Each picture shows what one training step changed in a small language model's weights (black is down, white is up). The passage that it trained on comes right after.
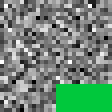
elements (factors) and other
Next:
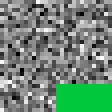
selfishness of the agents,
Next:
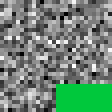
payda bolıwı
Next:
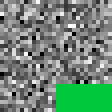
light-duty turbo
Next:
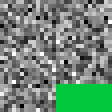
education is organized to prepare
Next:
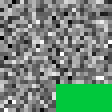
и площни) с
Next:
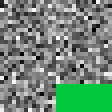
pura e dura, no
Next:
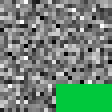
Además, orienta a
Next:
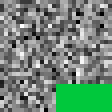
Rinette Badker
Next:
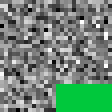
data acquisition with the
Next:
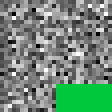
über 30 Jahre
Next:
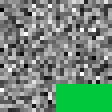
2 (b) shows the
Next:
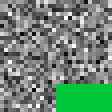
level of support they can offer a
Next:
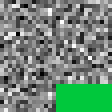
of profits to investors for
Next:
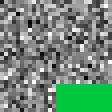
are committed to sustain the
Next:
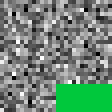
of 500 companies in
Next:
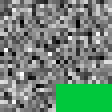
described physiologic
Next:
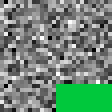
качества обучения
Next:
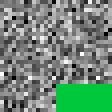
вопросу о роли
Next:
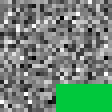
disagree. They believe
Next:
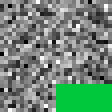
force within Δx and the
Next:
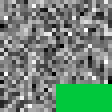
ensure the competency of
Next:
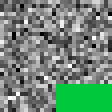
insonparvarlashtirish va
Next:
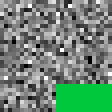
das esferas mais
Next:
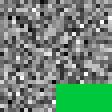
moet aanhouden), die
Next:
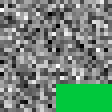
форма організації
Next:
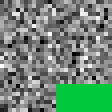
and promote monuments,
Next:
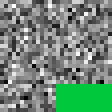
was sent to the Chinese
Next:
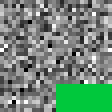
fiori offrono
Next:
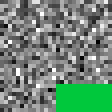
of introduction of functional
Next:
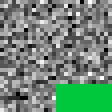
Например, для
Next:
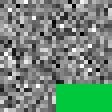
А. Адаптивность
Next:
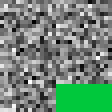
To do this, and in order
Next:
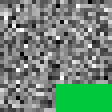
herein employed being in
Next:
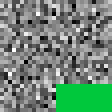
sugar or blood agar
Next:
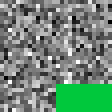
statistic is as follows
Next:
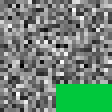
techniques: basic
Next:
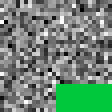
ainsi que des indicateurs
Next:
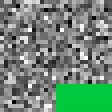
ҳолда қайд
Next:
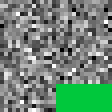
of the Statistical T value were
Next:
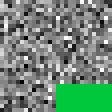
the consumer goods and
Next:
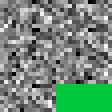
Р. Т., Ковалів
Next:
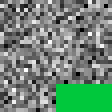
por meio do Decreto
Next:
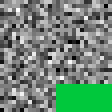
71. Kalra P,
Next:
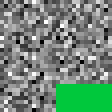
– предприятие с
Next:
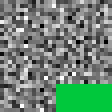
loyihalari turli
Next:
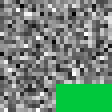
Received: 05
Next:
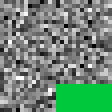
quantitativa das
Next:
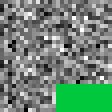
été examiné dans le
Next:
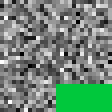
via Blynk, a
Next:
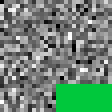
por Geoecologia das
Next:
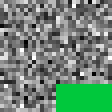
gaseous substances inside
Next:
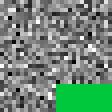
a topic of common interest in
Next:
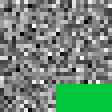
dan jabariyah,
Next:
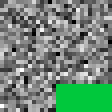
showed that Alkalisied
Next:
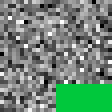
adolescentes que praticavam
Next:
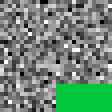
a eletricidade “é
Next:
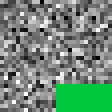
uchun xorijiy til
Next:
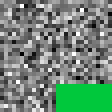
MNIST database has been
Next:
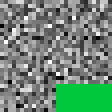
demonstrates a correlation
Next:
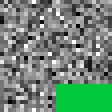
will be optimal while
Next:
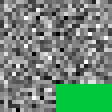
i) bring together
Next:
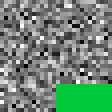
единых критериев
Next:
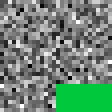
of efficient motion planning,
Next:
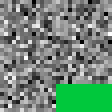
yuzasidan ta'lim
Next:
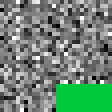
macrostructures that
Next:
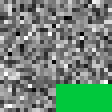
wide region around the
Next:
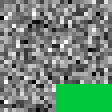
skin irritation, skin
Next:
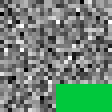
% en écoles de
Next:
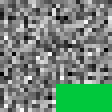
also be seen that there are large
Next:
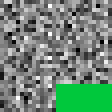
recorded in Table II.
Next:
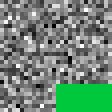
alterado suele bastar
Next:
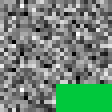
Borg, and J. P.
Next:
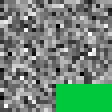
special exercises. For
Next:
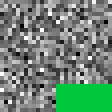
pixel proximity while
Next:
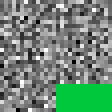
the case $B_i =
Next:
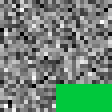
(дата обращения
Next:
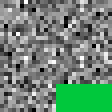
kelamin perempuan
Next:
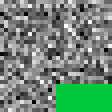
and humanities’ public engagement through
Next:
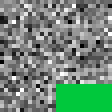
O estudo desenvolvido
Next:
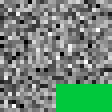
al 1996). Thus, since
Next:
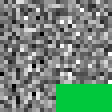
tarixiy asarlarni
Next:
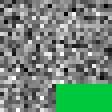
QE have been found to vary between
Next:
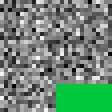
with attachment-based
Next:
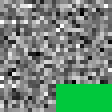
and N metabolism, the
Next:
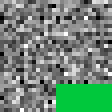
kontroversi yang
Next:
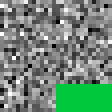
the lack of PCR
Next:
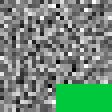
norasmiy unsurlaridan
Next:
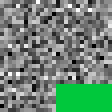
riconosca la
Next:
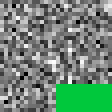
mitigar la contaminación
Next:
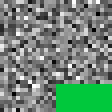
content. Moreover, the
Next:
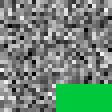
No purp0goaoth
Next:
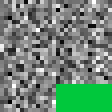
соғлиги ва ёши
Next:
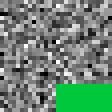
makes a valuable contribution
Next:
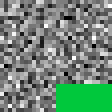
apotropaica e
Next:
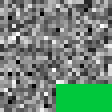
above sea level, and 1
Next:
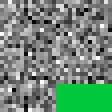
load and elongated at the
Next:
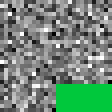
performance. This study makes three
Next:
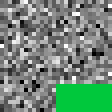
e textos incluindo os
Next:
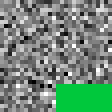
Anforderungen sich
